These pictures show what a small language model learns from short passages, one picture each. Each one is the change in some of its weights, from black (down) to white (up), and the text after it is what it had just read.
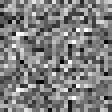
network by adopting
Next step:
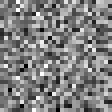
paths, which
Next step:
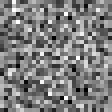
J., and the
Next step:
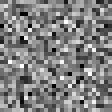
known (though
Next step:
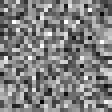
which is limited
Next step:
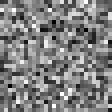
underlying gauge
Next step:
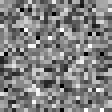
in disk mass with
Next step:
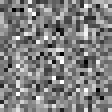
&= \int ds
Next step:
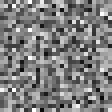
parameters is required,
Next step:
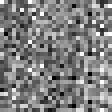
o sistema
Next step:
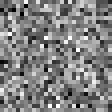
a complex plane,
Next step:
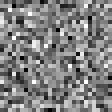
the Bosonic
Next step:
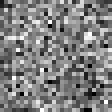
acoustic and
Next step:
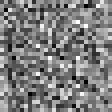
the mass-splitting
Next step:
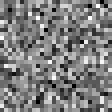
by randomly selecting
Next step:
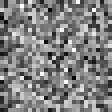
of external
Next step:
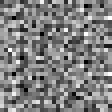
enhances the
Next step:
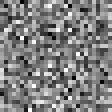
that the agreement
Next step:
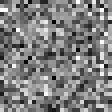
most probably due
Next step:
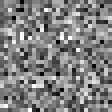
expected. The analysis
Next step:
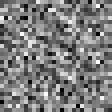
found different types of
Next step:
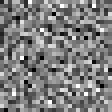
we denote as the
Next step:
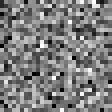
as presented in
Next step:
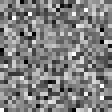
the Highland
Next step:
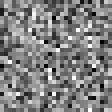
of view and
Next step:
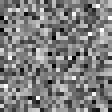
other conserved
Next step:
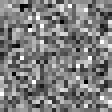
is the line tension
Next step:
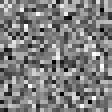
ground state is
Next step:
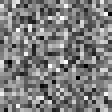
process, some of the
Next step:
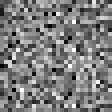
specialized to their
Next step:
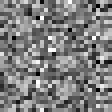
Held et
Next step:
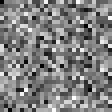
parameters determined from
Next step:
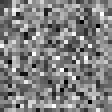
and high spatial
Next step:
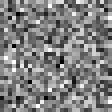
applies. The
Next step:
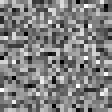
the elastic
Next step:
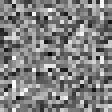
in minutes and
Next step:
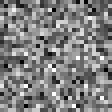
under the influence
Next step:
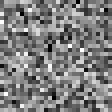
GeV squark
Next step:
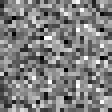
at very low temperature $
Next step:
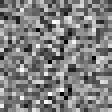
Computing through the
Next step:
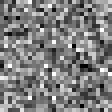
value of approximately
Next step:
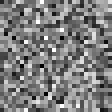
objective quality
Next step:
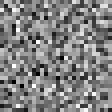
dimensions) that
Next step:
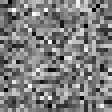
counts in higher
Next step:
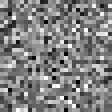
and secondary log
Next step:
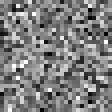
in home, and
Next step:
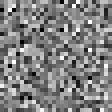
{\it Phys.
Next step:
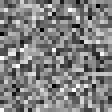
{\it Along with
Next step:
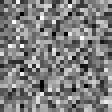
which leads to a
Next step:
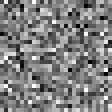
In this case one
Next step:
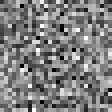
light bridge
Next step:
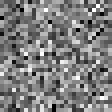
Passive &
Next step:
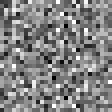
and the underlying
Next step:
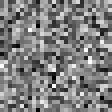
is explicitly
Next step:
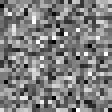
(the bottom
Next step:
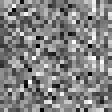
nearby agents
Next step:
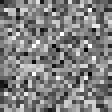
ratios of
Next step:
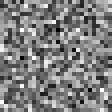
The results show that
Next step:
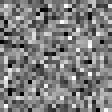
only one type of
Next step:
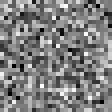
+ \lperpm
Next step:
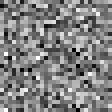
The electronics and
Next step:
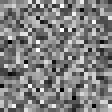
units are able
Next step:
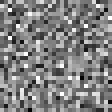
disturbance. The
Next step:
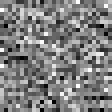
curve of the
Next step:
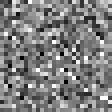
and its value is
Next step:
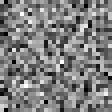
sizes to
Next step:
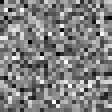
$\omega$ time
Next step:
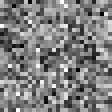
during cellular
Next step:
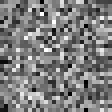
suggestive of
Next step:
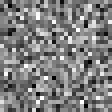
gravity act
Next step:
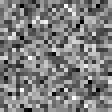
model. If there
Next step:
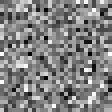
searching for the
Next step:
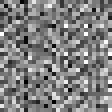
that this does not
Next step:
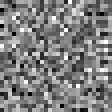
false positive
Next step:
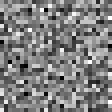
comparing them directly
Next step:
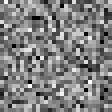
data. GL
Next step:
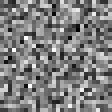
simulated system is
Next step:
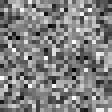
of inflation is
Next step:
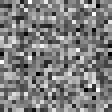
we compare our
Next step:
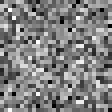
of this rows
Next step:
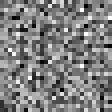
enhancement of
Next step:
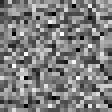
be assumed to be
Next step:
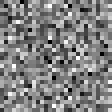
that the underlying
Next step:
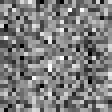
various values of
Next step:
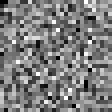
on the CIC
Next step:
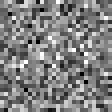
theoretical and
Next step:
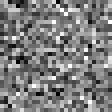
to characterise the
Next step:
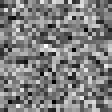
to generate the
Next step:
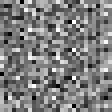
they can provide
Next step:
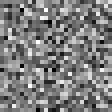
bonds will
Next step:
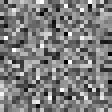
which mediates the
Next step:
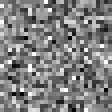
&\equiv& Z
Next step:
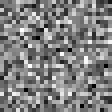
dark sector is
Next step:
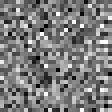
full width at
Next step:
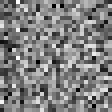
lesions, a
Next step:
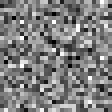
selected (10 for
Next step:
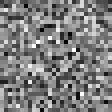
the mass of the
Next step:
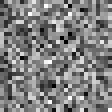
that for both the low
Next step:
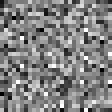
for different $\lambda$
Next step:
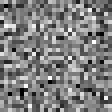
reach a total
